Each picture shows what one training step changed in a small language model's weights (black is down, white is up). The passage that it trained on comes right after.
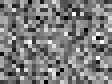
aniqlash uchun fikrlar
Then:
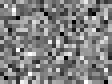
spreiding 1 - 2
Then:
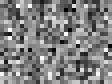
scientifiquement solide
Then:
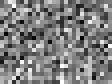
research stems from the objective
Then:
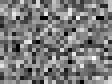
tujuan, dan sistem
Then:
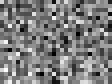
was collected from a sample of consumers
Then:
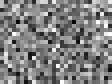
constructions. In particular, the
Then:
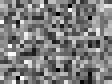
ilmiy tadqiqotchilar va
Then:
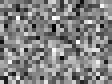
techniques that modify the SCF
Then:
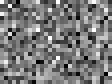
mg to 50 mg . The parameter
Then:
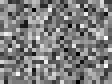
the response of precision acceleration
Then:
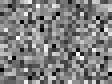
engleze ca limbă
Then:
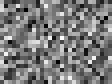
to be the same in both
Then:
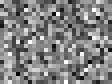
of words but on the same note
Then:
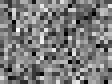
Tahun 2008 tentang
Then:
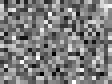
location of singularities in
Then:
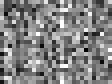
position of the center of the
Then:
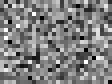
data uncertainty, taking into account the
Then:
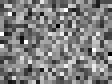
privacy and authentication
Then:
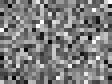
space. Given the stringent
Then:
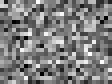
to define a sample size.
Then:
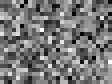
for its ease of use and
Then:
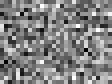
are nonvanishing derivatives along
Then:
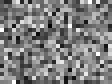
emitted at the same radius
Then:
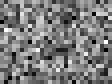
usuli esa maxsus
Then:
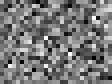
menaati peraturan yang
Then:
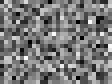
M.: Nauka,
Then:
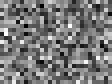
keV or less) is still
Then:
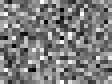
research, and minimize sexism
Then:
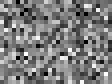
Мясо диких
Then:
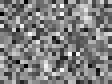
}Phase diagram for $\delta
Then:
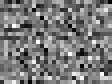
or with a decrease in the wavelength
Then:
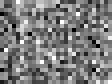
rus, ingliz va
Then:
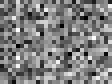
yang ditunjukkan
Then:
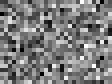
w tym regionie po
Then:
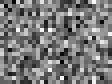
meetings to convey best practices
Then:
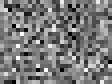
($\phi\to0$), whereas
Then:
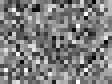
point, it may be concluded
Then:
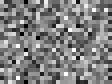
partition. \item Encoding
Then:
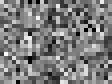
положения теории
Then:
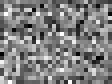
and CRNN-CTC
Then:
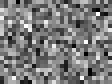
with tax stamp were
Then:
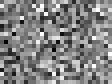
mas não são a mesma
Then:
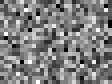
(two-phase system)
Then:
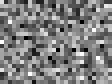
my life are excellent.
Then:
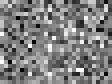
the probability to detect an event
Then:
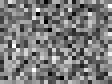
was supported by the German
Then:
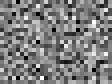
онтологии и
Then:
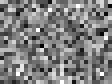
the theory of vacuum oscillations in the
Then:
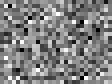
is the Cauchy stress
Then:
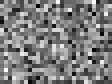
plates across the world. The
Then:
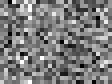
weak if $k$ is
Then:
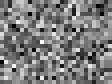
bootstrapping, and the
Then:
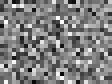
de investigación, como en los
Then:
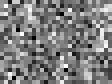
orders in $\epsilon$, the
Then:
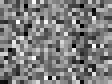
Angular Momentum on
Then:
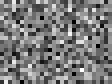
generated by tensor perturbations: the temperature
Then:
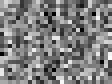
monolayers of the
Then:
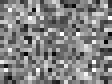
values of step-size parameters are
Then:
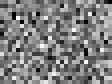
**cultura** e
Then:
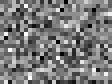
виокремлювати результати
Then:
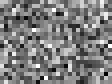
from signature public keys,
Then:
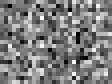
complémentarité - une
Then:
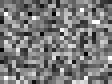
and Doc 864, there
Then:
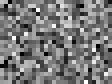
a lot of things."
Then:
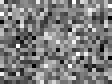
water supply remains scarce.
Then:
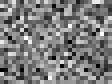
viable candidates, -
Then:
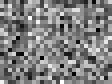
detector configuration, subarray
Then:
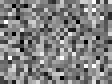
College of Education,
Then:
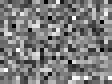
to Indian medicinal
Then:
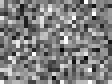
many methods have been proposed within the
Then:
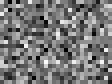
has to be run in any
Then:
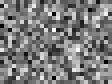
average of the ionization potential and
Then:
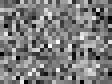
заходів щодо
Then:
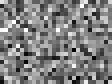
of the market. Having explained
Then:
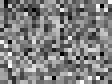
behavior reflects the fact that the
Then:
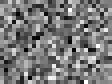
when fibers were surface
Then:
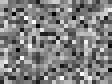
on that surface, the last term
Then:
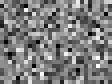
of America (USA),
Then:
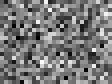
actually be acceleration, should
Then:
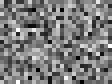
elements in these plots are not
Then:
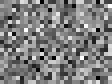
Oppidum. As
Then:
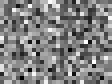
shakllangan bo'lib,
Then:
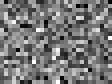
are optimized with great quality.
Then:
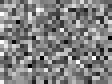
The quadratic fitting results in
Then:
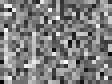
pattern competition and the contributions of
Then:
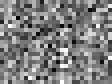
light up on the comparison of the
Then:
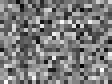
Rather, they allow the
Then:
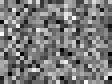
in community networks and offer quality information
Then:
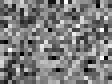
bir neshe óz
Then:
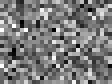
In this direction, it can be
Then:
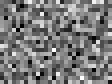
stated hypotheses. An
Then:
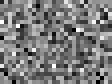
hazards to the
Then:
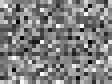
spoke in unknown
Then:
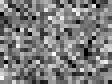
та економіч- ними
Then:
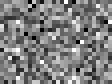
in Inclusive Education.....
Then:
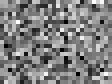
the damage variable. -
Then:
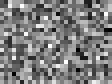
ciklo matavimo
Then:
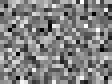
$\Lambda$CDM. In
